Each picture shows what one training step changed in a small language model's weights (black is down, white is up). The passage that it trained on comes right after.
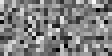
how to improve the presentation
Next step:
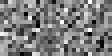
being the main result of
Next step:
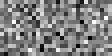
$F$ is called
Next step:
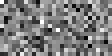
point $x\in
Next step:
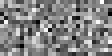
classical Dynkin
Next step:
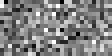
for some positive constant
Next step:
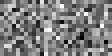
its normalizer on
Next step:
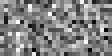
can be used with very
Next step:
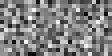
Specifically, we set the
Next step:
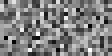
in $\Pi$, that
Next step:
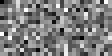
\emph{local CR
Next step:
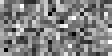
on co-ordinates
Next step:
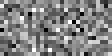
$\H$. Another
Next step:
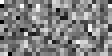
give the details. Set
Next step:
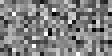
theorem for rings} The
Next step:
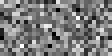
will actually prove a more
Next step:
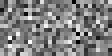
clearly under control and
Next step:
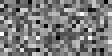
\ t\geq
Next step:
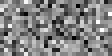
representation of the overall domain
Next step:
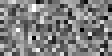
aboard a ship
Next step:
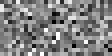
by suitably chosen
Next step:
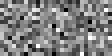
Applications, 177
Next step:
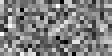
for $\tau$ for
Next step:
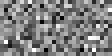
motives. They are
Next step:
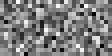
has more than one
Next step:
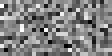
voltage \( A
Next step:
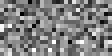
trivial modification of the
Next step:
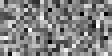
of moduli spaces into
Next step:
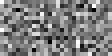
eliminate the Boolean
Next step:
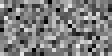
a consequence of Propositions
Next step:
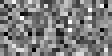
The markers identification is
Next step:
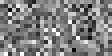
$n$ and iteration
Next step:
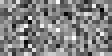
{\em centered} at
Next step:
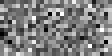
invariantes por la
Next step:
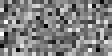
Yamabe type problems
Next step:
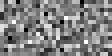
and whose values belong to
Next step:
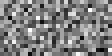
component. This was already
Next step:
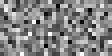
be quite simple in the
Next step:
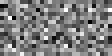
Tommaso and
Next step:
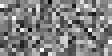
commutativity relation implies the
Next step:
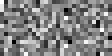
positive definite functions and the
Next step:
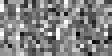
slope. As in
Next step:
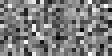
developed these ideas and have
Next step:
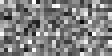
do not belong to the
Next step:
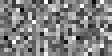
displacement field respectively.
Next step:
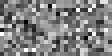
letting $k
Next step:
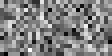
of $M$ is
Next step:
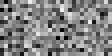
be easily seen that this
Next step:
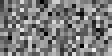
stringent condition which
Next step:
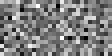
messages are
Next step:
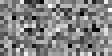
charging longer time in
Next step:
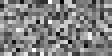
for csp polynomials}
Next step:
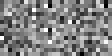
$\square$ The assertion
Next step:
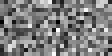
easy to verify that
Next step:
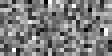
Rien de plus
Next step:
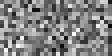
to train a neural
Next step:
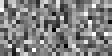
functions that are both contained
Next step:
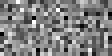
complexities in Figure
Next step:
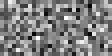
is often larger than the
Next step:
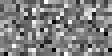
Lax representation is
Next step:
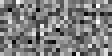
holomorphic Morse inequalities as
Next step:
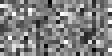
Science Foundation under
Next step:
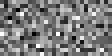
\ldots, N,
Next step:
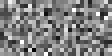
is called left invariant if
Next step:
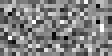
not a counterexample.
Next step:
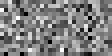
space $K$) is
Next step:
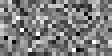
space $Y$, then
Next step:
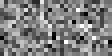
of a posterior error estimation
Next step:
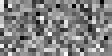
matrix of ${\cal
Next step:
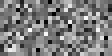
a classification theorem of
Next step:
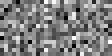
are well-defined and
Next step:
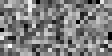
includes a larger number of
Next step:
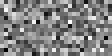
be a generator of
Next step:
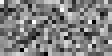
be written as linear
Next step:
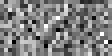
if the weak Lagrange
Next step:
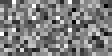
\S 6 Proposition
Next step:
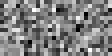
Assume in addition that
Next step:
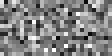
as the Euler characteristic of
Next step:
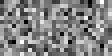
called regular if the functions
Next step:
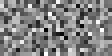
with cell decomposition induced by
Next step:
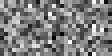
with a flat connection
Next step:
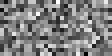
to see that these
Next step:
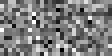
an orthogonal array?
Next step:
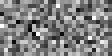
way, the applicability
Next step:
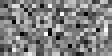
determinantal. Their
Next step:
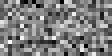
for example, Theorem
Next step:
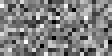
actual filter state, we
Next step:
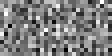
system describing the
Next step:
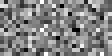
trivially hold also for the
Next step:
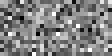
I_k$ and
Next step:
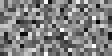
solution. This is a
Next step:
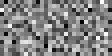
depending on the available design
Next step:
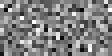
color algebra such that
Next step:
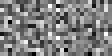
du laplacien
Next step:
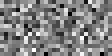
only the elements of
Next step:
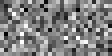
are winners.
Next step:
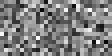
\subset ... \subset
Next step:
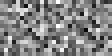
near the tip of
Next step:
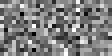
H\"older's inequality
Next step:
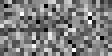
an immediate life
